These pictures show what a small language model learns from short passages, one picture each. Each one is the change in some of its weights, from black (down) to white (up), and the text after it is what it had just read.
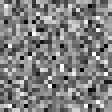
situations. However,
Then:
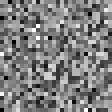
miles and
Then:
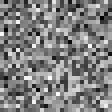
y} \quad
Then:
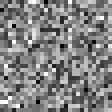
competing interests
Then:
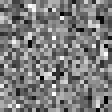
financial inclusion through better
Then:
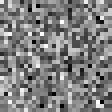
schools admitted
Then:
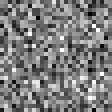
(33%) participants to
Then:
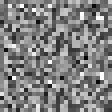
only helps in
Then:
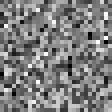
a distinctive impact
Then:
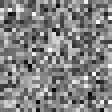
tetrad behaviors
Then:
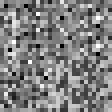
of spray
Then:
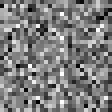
into practice” (Table
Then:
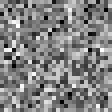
a superiority complex
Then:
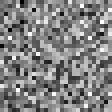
Tables 1 and
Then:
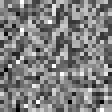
motor condition 1
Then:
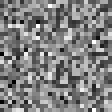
art, and
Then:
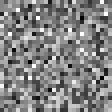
He notes:
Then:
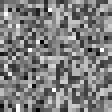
of studies indicating that
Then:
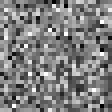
and limited choice in
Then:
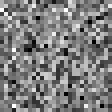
utilized in the production
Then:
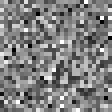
blood cell urine
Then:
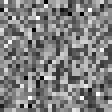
clinical speculations emphasizing
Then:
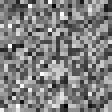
relations. In this
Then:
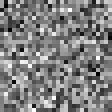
value 0 when there is
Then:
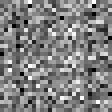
Marín received
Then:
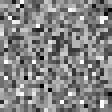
Land Surface
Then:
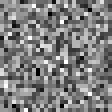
become more like human
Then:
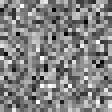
provides an overview of
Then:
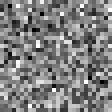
straight defects
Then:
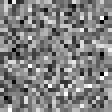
to check the
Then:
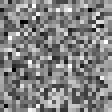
appropriate for this facility
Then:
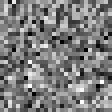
to a balanced
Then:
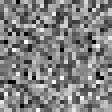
occupational exposures.
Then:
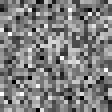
his own teaching skill
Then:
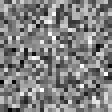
filtering in recommender
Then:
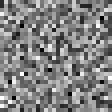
but also to ensure that
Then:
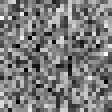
The descriptive results
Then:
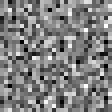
and monitors temperature and
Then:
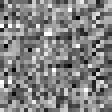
this, the complexes
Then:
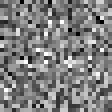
with adnexal
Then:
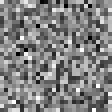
applications that required high
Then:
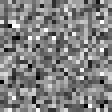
- To investigate the
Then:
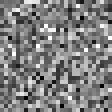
increasing recognition of
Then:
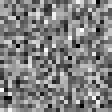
that the proposed method can
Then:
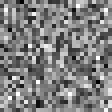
and shape found in the
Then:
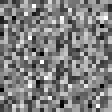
proposals to offer new
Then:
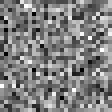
1$$ The second important
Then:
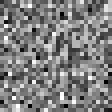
function. In recent
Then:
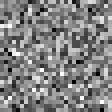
To fulfill these
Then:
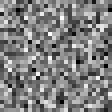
and later entered the
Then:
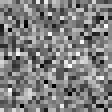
each vat, as
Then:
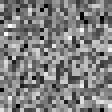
to have each agent follow
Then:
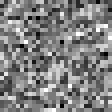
4. Dependence
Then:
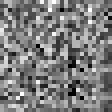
immune response of the
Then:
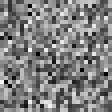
and benzamide
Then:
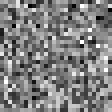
of Science, China
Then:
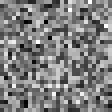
of linking data about
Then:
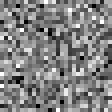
description The submitters
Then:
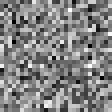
be milder than
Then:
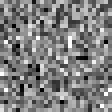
associated with traditional fault
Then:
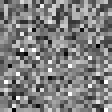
waste management in many
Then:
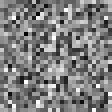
applications of nonlinear
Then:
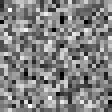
input signals with a
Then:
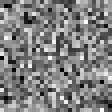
as input to the
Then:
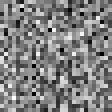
digital diffractogram
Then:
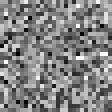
using an eLine
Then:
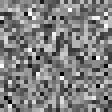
result the sample size is
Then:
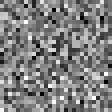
students have noted that the
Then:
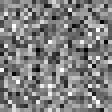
"Use of Social
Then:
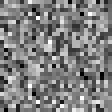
topic can have an
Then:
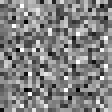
and other research outputs?
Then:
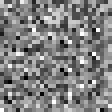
problems, based on the
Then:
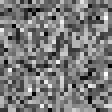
respondents were aged less
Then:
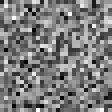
heat conductivity, fracture
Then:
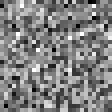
for beauty
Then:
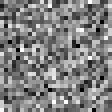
the other hand, the
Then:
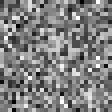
of the large difference in
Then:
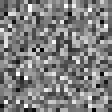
methods allow students to
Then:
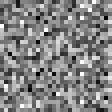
It is actively
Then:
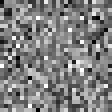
Supplementary Section
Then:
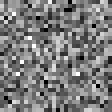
compromise the visual
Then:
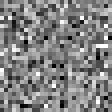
(New England
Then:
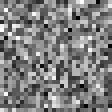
the model's percentage of
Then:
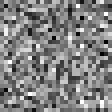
has become increasingly
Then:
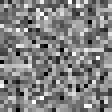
covariances can
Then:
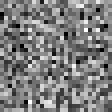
and - RAC
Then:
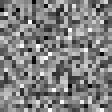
/ Interdental
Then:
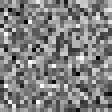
with the timing of
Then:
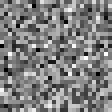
v and w are the
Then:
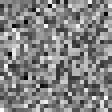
of feature traceability
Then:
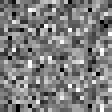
curvature; when
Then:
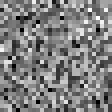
in the State using
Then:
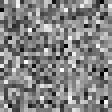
greenish metallic
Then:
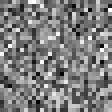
act of pouring
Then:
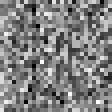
was assessed in
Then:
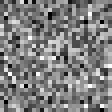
Editing of the
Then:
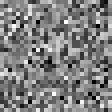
suggest that weighted
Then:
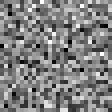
for eight locations
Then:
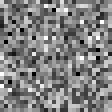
it enables the objective
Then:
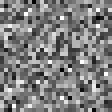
phase spaces, is
